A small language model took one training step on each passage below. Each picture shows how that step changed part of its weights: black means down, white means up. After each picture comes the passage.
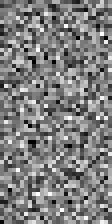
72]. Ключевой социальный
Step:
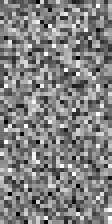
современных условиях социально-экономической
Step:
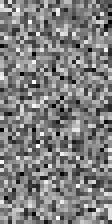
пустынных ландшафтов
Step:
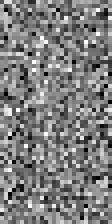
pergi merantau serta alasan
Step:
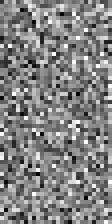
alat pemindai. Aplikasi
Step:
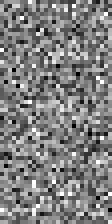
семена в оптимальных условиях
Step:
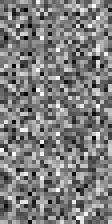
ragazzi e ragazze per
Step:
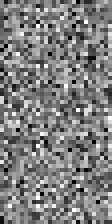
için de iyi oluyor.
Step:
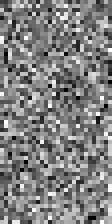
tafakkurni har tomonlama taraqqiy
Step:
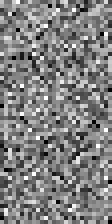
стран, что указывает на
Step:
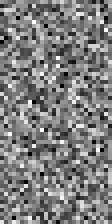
va mahoratga erishishga imkon beradi.
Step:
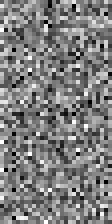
mundo (SÉRVIO, 2014,
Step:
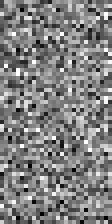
- Foce Fosso ai
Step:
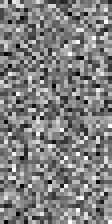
bahkan milik orang tua yang
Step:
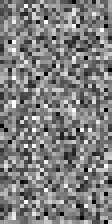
AMALIY QARASHLAR.....
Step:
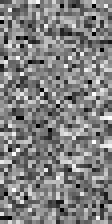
estrogen-induced mammary
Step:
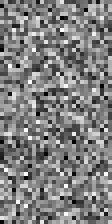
“Методика Государственного
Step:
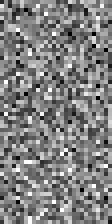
obtained from other banks, are
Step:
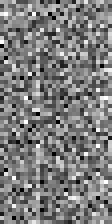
sendo mais um recurso para a gestante
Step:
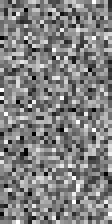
dengan adanya sanksi pidana
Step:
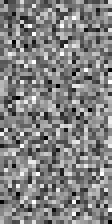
которых является именно беглость
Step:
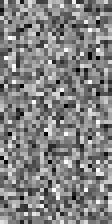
René Schérer nos presenta una
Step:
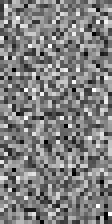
la bomba neumática por parte de
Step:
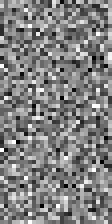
ilmiy ahamiyatga ega bo'lib, ulardagi
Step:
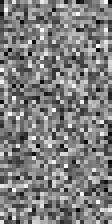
Direito e Contemporaneidade:
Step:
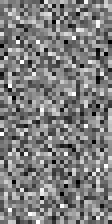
журналу можна наголосити
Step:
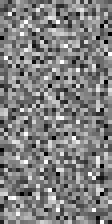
JSCE. Part III-2
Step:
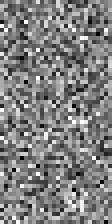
रोचक वर्णन
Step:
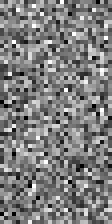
этилади. Бу ҳолат Авестода
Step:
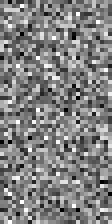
a 3 euro a notte)
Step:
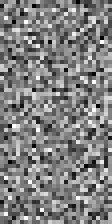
criminoso ou não, é produto da
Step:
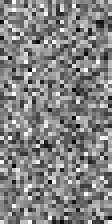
характеристика личности, но и как
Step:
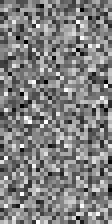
13.00.00 Pedagogika fanlari -
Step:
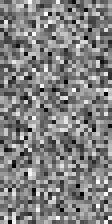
iqtisodiyot uchun muhimdir. Sayohat,
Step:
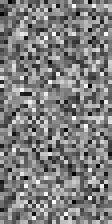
НТУ "ХПИ" -
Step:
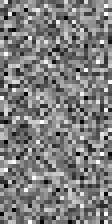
G30S PKI telah terjadi
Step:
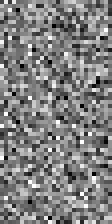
type of occupations, categories of
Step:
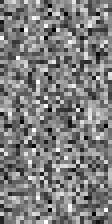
Acheulian, Mousterian,
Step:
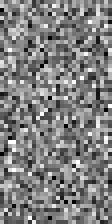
birlashtirib, yoshga muvofiq
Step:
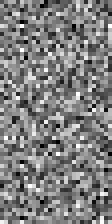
Целью настоящей работы является разработка
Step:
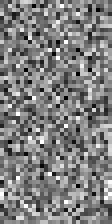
Xazorasp tumanlari,
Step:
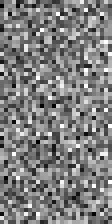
todo mundo [3]. Devido o aumento da
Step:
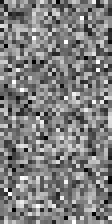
molekularning ma'lum bir
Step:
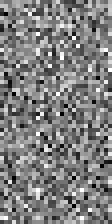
нового, достижения результатов, в
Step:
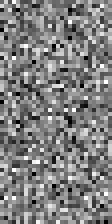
The theoretical and practical significance of
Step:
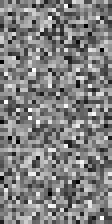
sociais, ou seja, participante de uma
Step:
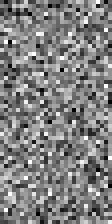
yuritarkan, bu shoir garchi
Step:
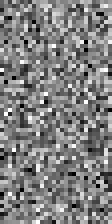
Indonesia pada peringkat 11–14 dari
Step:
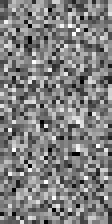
anglash jarayoni bilan bog‘liqligini
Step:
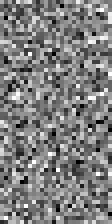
beriladi (korruptsiya,
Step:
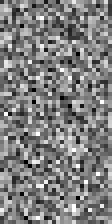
of understanding of a complex
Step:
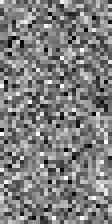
вимог, її мета — справляти
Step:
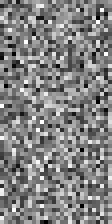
De Décision ; Marche
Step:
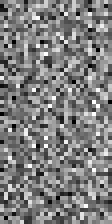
los objetivos institucionales y a la
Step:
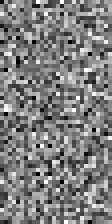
glutinosa*; árbol
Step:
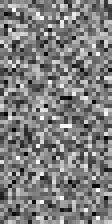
виплати допомоги на
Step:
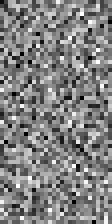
qilishni o'rgatish zarur.
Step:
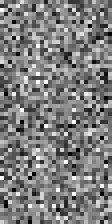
Craft” *Adelphi University,
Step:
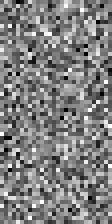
Zugriff 22. September
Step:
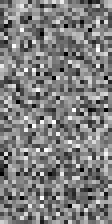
O'zbek shevalarida esa
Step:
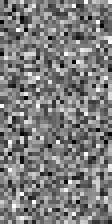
настоящее время отпечатки
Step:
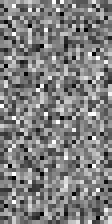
niet beoordeelbaar.
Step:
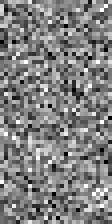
va o'z istaklarida sobit
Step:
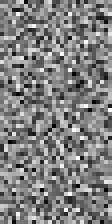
– вид; букв.: вид
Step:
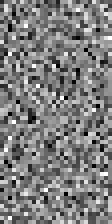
anni '70 e l'inizio
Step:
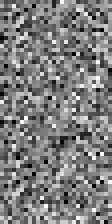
tarzida tarjima kelgan.
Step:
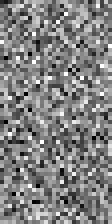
Osiyoni Rossiya tomonidan istilo
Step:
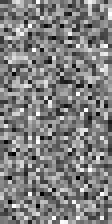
yakunlanadi, may-iyun
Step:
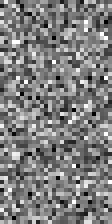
cujo projeto foi selecionado por
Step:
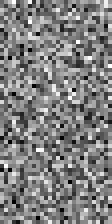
de l'institution. Lorsque
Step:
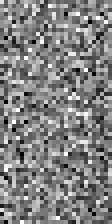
terjaga kebersihannya, atau
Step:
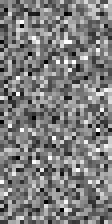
metodikası úyrenilgen.
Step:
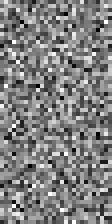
необходима для автоматизации проектирования
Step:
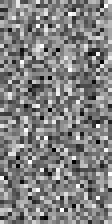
than a strategy of learning to reach
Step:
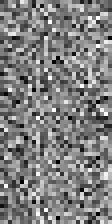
jihozlandi. Uskunaning
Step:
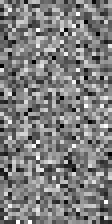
blanca y no con el que se
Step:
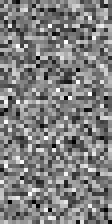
de trabalho”. Por outro lado, a
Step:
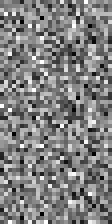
viennent à manquer : c'est
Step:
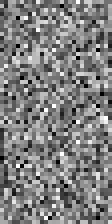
taalluqli yagona belgi
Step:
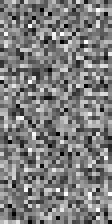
para Mejorar su Interpretación
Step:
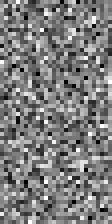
não apenas desafios estruturais, mas também
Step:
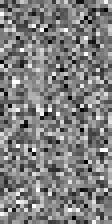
bereits gesagt, ganz,
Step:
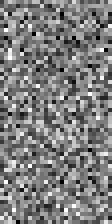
que difícilmente serían entendidas
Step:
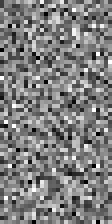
расходы; жалобы клиентов
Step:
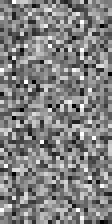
process in general, with the aim of
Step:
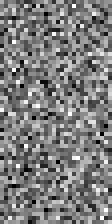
La salud visual es una parte esencial del
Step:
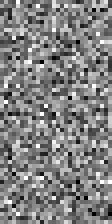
etik dışı durumları
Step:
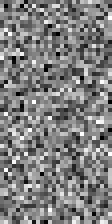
Tamburlaine in English and
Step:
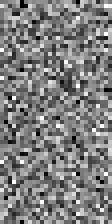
та подавання змісту й форми сучасної
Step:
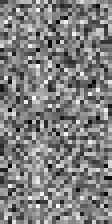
shaxsning ko‘payishi va rivojlanishiga
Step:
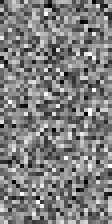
meditsinasi, chorvachilik
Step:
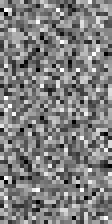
so it is one of the conceptual
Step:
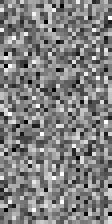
dasselbe $h_n = h
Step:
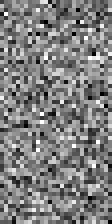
pushaymon bo‘lishi bilan
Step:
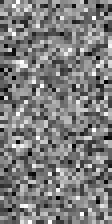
qanchalik tabiiy bo‘lsa,
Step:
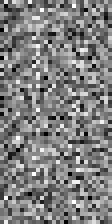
hedeflere ulaşmada
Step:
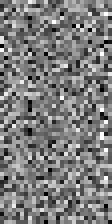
existía un mecanismo para tomar las
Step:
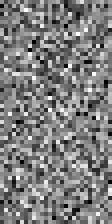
Умело управлять и
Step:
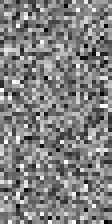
gebonden prijsvorming
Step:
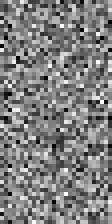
وانعدام الوضوح
